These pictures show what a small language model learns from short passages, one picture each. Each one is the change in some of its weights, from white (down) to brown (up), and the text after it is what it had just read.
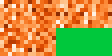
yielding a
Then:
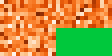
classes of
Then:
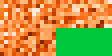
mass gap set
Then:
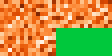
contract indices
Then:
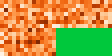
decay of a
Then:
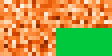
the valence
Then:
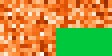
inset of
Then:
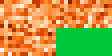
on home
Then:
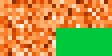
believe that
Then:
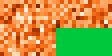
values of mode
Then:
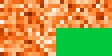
allows a
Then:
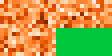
of the effective
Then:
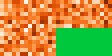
with unit
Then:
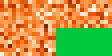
by means of
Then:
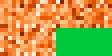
scales on which
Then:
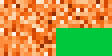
allowing us to
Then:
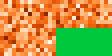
we compare these
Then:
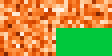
We chose these
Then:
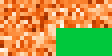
their own
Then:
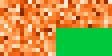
these correlations
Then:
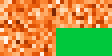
characteristic wave
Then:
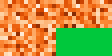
Quality of
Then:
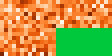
equally to the
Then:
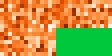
island of
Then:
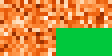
the question
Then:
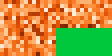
a function of matrix
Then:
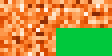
galaxies, both from
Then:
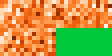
As the initial conditions
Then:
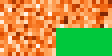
That is,
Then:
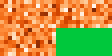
and Fig.
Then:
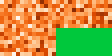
charges of two
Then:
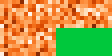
measured between the
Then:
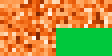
of active
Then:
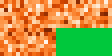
and solid
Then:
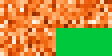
were able to
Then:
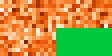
geometry is
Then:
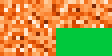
\beta \sim
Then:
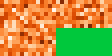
time. The
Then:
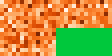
applied field and
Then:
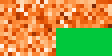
than disks in
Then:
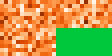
transport along
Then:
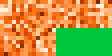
We use this
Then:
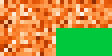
training the
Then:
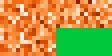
networks from
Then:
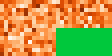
to come from
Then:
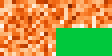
calculated using the
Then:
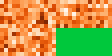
of the parameters
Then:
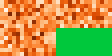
for some particular
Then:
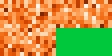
and thus the
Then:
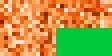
respectively. In the
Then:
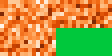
value of $\sim
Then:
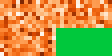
details in
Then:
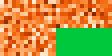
Au layer
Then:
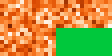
items as
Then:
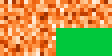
on the particular
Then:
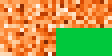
results is shown and
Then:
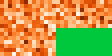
sets of
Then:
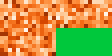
the current perturbation
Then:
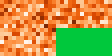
A) after
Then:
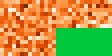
grid. The
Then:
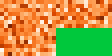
are older
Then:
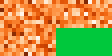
be managed
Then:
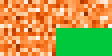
nm in the
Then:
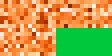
of the above two
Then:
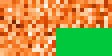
quite low,
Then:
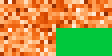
linear correlation
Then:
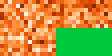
decrease from
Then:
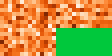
is the charge
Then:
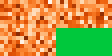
the form of the
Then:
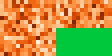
using this method one
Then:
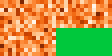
and force
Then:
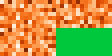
that players
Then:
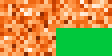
but without much
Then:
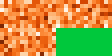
parameter is the
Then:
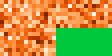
respectively. In order
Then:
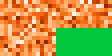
in the number of
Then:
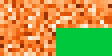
becomes comparable
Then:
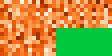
developments require
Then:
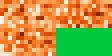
The array is
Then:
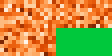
function \(
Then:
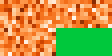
Models &
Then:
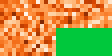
| GPR
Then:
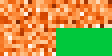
as shown in Figure
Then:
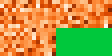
is confined
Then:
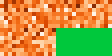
to be useful
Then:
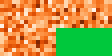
OI &
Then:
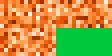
error between the
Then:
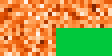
and paste
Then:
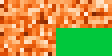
of lines from
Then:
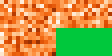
shows a FM
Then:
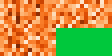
via a
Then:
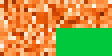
to the dependence
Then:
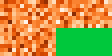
it clear that
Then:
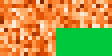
step. Figure
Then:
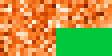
is attributed
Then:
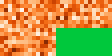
provide the
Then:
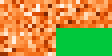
by its mass
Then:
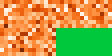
have been going
